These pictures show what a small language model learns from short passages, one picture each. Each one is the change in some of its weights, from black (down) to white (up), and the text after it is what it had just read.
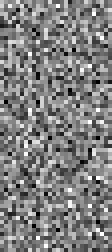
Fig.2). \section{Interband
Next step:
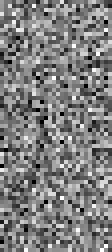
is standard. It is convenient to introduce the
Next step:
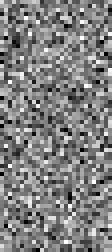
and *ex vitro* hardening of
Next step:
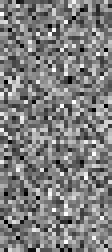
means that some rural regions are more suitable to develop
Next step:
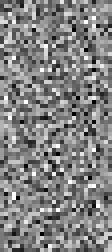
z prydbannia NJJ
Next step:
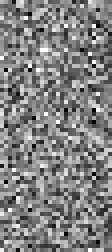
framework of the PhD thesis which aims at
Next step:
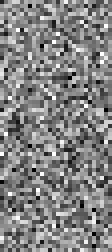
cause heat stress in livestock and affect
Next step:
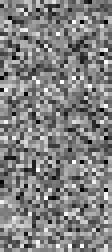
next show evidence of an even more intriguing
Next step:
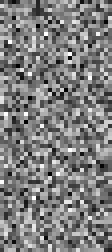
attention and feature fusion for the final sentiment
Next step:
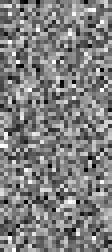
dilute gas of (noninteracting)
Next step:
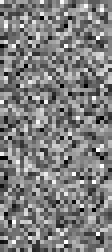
equal to the electric force in absolute value.
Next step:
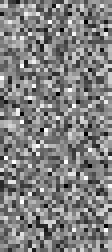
Kerosene-singed meat
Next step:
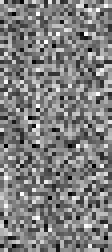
= 2 in]{}\includegraphics[width =
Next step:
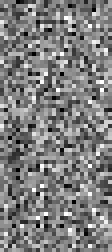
and chloroform on the dry
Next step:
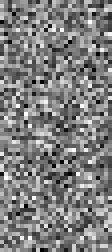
widths of 2.5 spikes per second and
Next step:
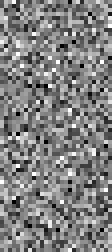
Science\\ University of Oregon\\ Eugene,
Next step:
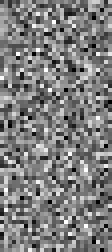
Limit for pesticides: 0.01
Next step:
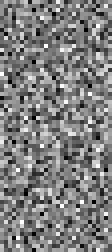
showed that there was a lot of information present in the
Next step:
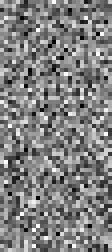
very important and to a great extent central to the
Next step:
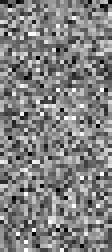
crystal with trajectories closer to the beam
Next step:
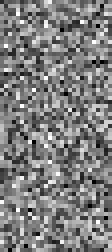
that misinformation websites might have a short
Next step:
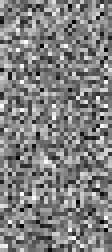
of Stock Broker in Rural
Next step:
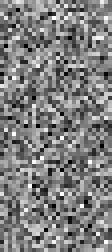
is no magnetic field. Since the line element
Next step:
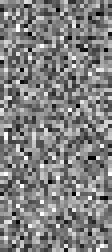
in the MW, especially the oldest stars,
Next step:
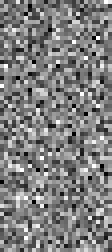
\item[5.] There is an odd number
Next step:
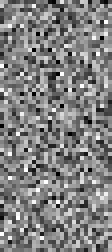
images at constant continuum optical depth } In a spectral
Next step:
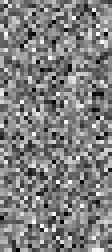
manuscript is organized as follows. In
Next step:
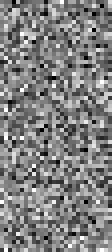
mass conscription in what we may term the
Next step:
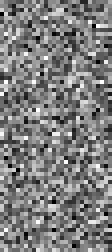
broader manipulation of facts or data to
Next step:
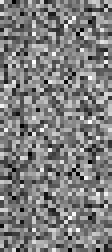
45°, and 90° angles around the
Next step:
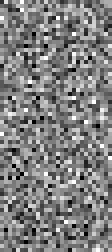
{20} J.~Guimaraes
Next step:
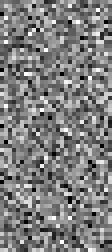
evaluated for *in vitro*
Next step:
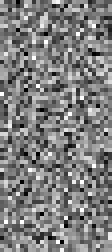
dataset, however, one forward pass of all images in
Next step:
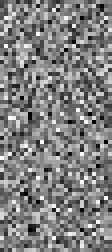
study, as compared to CO96, is the implementation of
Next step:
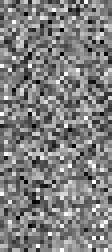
finite magnetic coherence is renormalized with
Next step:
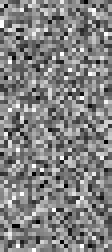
antiferromagnetic order observed in PFN below a
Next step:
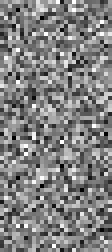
is the Hamiltonian in the absence of the external fields.
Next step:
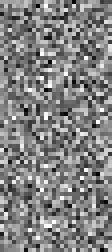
Efimov's *Higher
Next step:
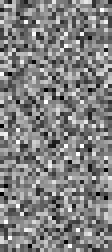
compare the different models tentatively considered for each target,
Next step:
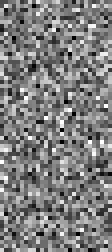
has the potential to become the foundation of high quality
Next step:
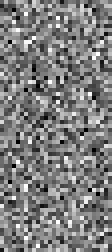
\end{aligned} \quad (20)$$ Proof
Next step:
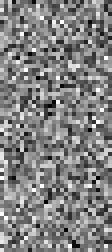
work, we investigate the light hybrid mesons
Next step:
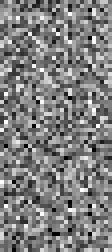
Figure 4 (b) and (c). The
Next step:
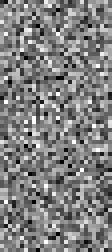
difference of indicators: * – <0.05
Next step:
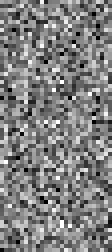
connections. I shall emphasize that
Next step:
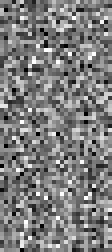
delivery system consists of a very thin oral
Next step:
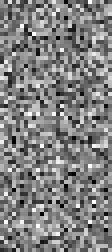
already present in the surrounding area. This process of
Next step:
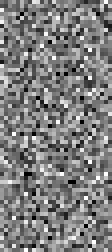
{author} {\bibfnamefont {V.}~\bibnamefont
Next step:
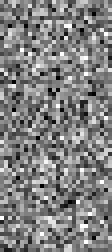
of people and animals that are in it. The
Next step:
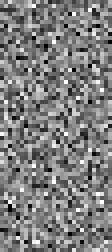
physics beyond the SM. Especially combining
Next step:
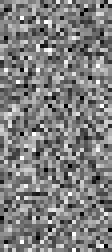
if the theory is $d$ dimensional, then the
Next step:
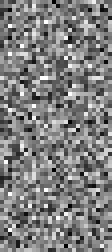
the $M$-$H$ curve jumping with
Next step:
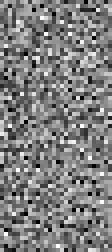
made to this methodology. It was found that the
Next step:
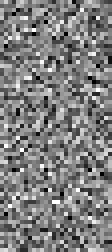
originally designed for HDDs, recent
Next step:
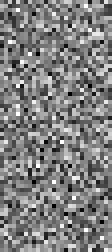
this process is impossible because the energy and the momentum
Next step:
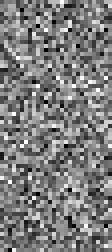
SL can be combined with baryonic mass
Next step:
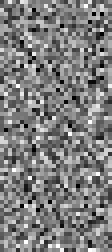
was closed with interrupted sutures using
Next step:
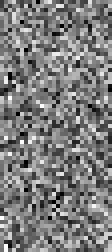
exists for any other hazard, which helps
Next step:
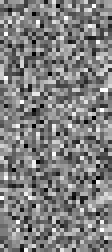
work quite well considering the average number of likes,
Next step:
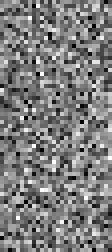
system (*4*). Similar pairing of
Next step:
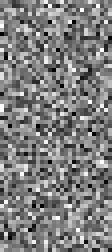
T2: *Trichoderma*
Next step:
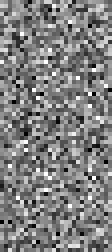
how $\bar{\kappa}$ changes with the system's
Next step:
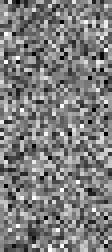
reality that is assumed to be widespread in
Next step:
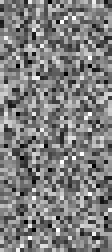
commitment is considerably lower, with a mean of
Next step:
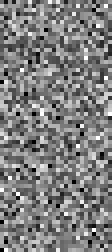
there are several challenges in applying for the human capital
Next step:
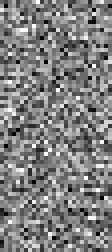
dependence is expected for spin correlations $\langle {\bf
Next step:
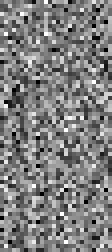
less planting material, gave the least gross
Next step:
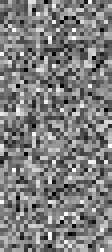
is a significant positive curvature at high temperatures, characteristic
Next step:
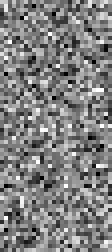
stabilized through imposed controls - be it spatial
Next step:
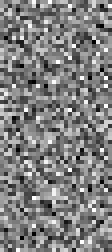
abusers in the community's sensitization
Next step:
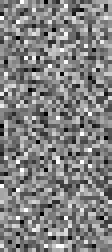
These have a non-trivial parameter $k$,
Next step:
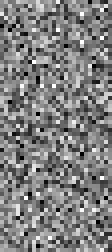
as follows. This is comparable to study by
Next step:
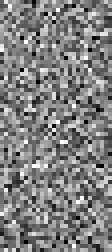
the Fairborn Observatory APT
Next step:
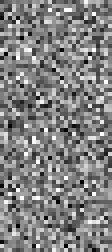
\Lambda^2_7$ in two ways:
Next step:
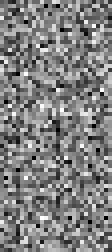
authors and are correct to the best of our knowledge.
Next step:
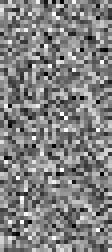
are some examples: daryodan bir
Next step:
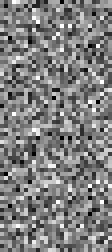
is P) and (M is N) then (R
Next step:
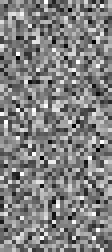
College, Dublin, Ireland.}
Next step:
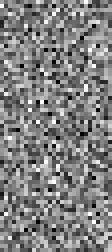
(1994). Hypothesis testing theory developed by
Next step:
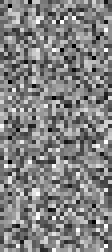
and they probe down to lower stellar masses
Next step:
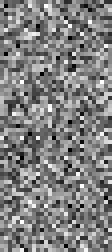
that in this case the states in the different paths
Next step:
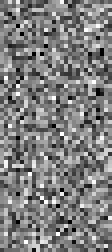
in text processor files but will be shared as
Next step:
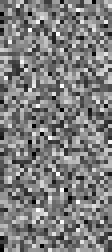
the significance of association is low ($p <
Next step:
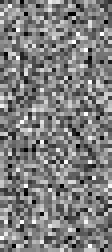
throughput and delay analysis that incorporates
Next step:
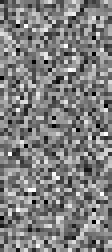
(HSLU) Hergiswil,
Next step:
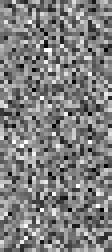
imaging input and a Graph Convolutional
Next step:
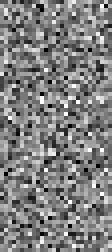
LAMOST spectra and open dots represent data
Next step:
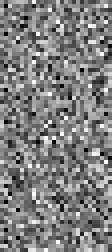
to bear delivery stress and guarantee its
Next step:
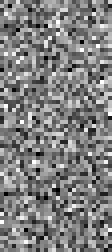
condition for the surface of order $p-1$.
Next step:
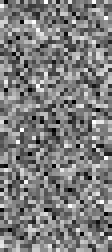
for some quantum systems. In the latter part of this
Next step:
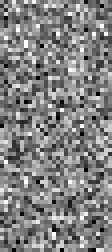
citations from highly ranked
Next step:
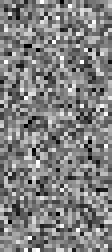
to {\it restrict the sky variation} in order
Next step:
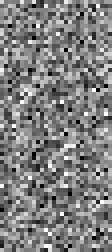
and the number of such $E_{ij}$ is
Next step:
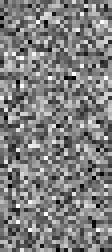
at the graphene position for different
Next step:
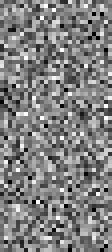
an intermediate phase would be interesting to explore. We
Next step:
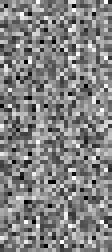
and LTE-V2X, respectively.
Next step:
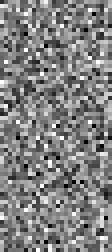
intractable disease that causes respiratory
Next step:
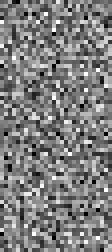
such as joint angles can be reliably
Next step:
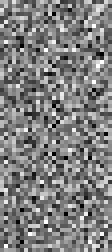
governor (Troms and Finnmark
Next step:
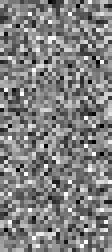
personnel in the 4th & 5th
